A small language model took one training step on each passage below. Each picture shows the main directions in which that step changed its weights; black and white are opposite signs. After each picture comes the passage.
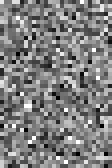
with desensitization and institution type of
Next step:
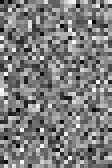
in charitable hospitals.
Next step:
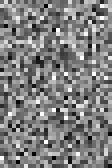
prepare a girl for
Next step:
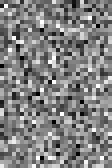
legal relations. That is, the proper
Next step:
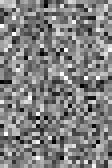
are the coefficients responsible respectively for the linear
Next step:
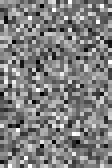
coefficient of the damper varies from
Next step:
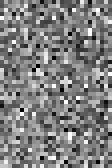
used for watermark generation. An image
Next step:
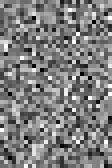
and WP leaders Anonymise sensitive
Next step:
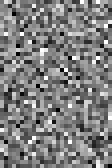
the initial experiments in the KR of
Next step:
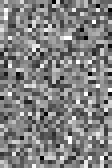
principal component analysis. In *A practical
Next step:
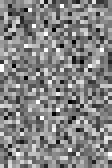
or sustainable. Persistent insecurity,
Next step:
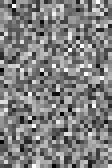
the victim, the type of relationship between
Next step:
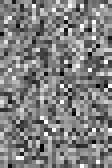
be used to make himself more
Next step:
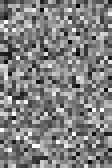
that Knowledge Management (KM) today
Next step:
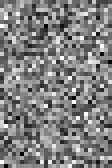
study also focused on traditional or
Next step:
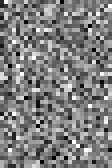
count of polymorphonuclear
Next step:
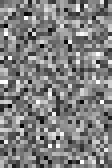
Kastoria (lake
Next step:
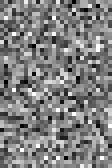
For this purpose, the side scatter
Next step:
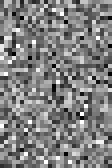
cent of ideal response Fig. 4
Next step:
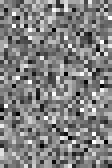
formation of slip bands,
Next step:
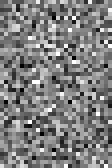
own. The comparisons between male
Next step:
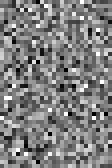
the phase diagram are provided in Figure –
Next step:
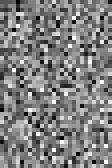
available. The majority of these tools focus
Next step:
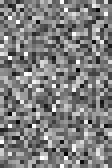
apparatus type 2 (USP
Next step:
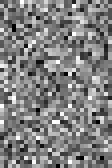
tense global security environments in
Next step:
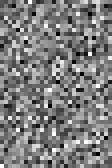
to connect rhetoric with
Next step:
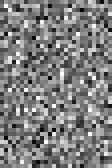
Cell. Death.
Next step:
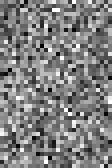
as well as biochemical changes result in
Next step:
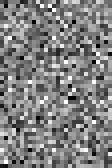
literature regarding the use of technology in teaching
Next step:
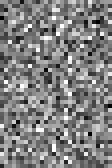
present fusion bonding technology for
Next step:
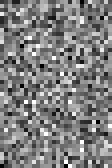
in figure.16. Fig.15
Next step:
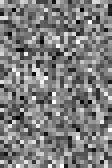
You'll often need to request this
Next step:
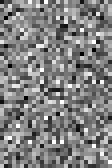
Brown, D. J.
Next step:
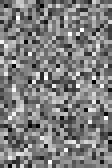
resource manager, a modification handler and
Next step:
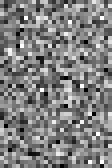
article **New Scientist | 4
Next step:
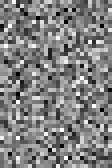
METHOD The proposed architecture for smart grid
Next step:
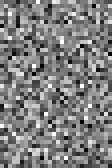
26. Rubber skill development
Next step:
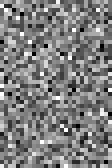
concepts of qAOP model selection and
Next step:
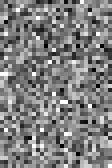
Vasari has two equivalent concepts in
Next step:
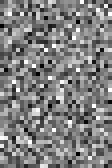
[3-5]. The shape is
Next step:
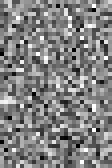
expresses a lot of past and current
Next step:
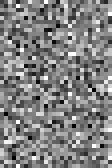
= S, APT Results and discussion
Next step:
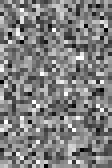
2* 0 0 National Institute of
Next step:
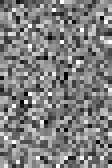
confidence in the development of AI solutions.
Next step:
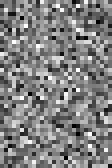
experimental group of secondary students in application domain
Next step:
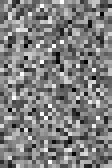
Type of fastener installation
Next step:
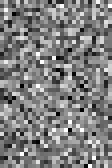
by secondary amines leads to the
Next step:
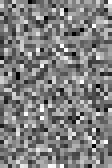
the molar 1 and molar
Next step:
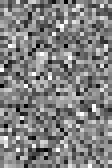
fitted with reflux
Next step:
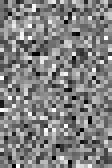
differences between the two towards their COVID
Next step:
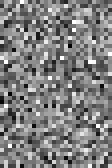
on Higher Education in Great
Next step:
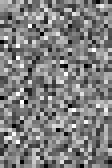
DVS = development stage of the
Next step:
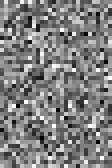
higher education in the United States. In
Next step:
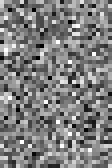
and Cultural Heritage:
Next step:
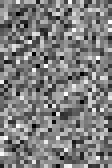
as from developed countries to developing or
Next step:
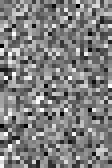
commented that G.yang
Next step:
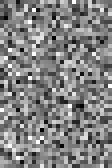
has a significant effect on economy. The
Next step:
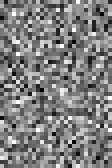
of ideas, they can ask him for
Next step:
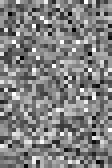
teaching assistants to facilitate students with
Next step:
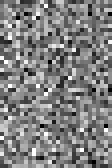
M, Paul W,
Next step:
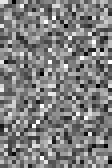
Data for both these surveys are not specifically
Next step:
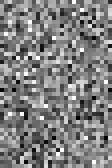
to alleviate a longtime
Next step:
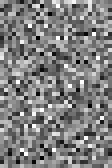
peduncle Storage time
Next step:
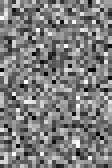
criterion for the health status of the
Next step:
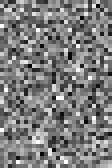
date valuing the expected increase in primary
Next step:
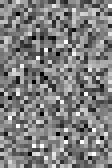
leaf extract, evaluated through the
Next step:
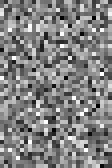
take any action. For individuals who are
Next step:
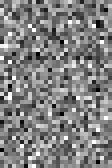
offer two basic services: let applications access
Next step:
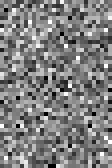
effect of service quality dimensions on customer
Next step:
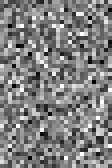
send out some RF signal such
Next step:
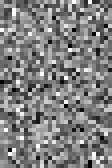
this system takes advantages of both systems.
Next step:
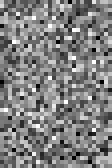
of Neurosurgery at the Institute
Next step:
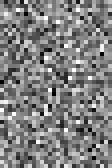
Melbourne, New
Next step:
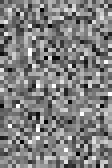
several studies [7-11].
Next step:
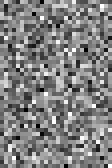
period. Keywords:
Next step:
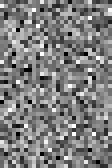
to the responsibility principle statement were also
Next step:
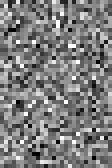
consuming. So, a testing methodology
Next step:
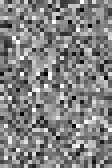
and search for related resources?
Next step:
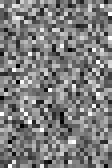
T to be set can be chosen as
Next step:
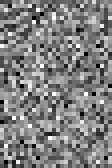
طائر من
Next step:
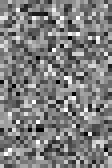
(2016). The main motivations for
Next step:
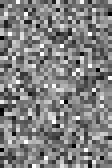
to reach citizens that do not want to
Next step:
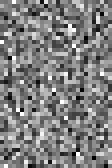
a wealth of chemical diversity, including
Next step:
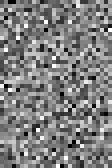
teaching content and materials. III.
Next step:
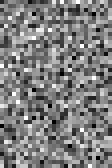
between the cement paste and the
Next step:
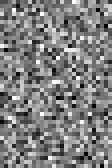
of this model: moral values, moral
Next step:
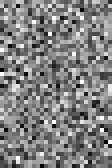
\bar{\varepsilon}(t) -
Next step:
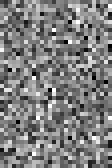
Mobile phase containing Phosphate
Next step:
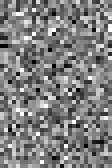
among emotional intelligence on the bases of
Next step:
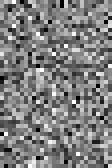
possible) - Adjustment of
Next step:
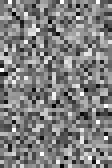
University, Amravati
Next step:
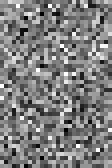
$$\psi \cup \psi
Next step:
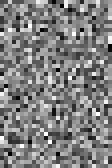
instances to not explode,
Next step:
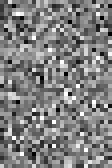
determining such effects, the *Allium
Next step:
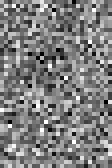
as positive, negative, or neutral.
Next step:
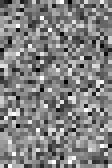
using different nozzles. To
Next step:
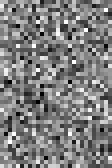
results will probably be available in
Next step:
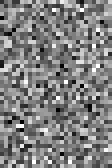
a shifting role in an
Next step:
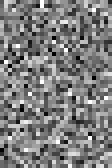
acceptance amongst different population groups
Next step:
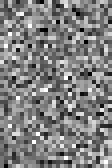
showed, many solutions to RDM problems
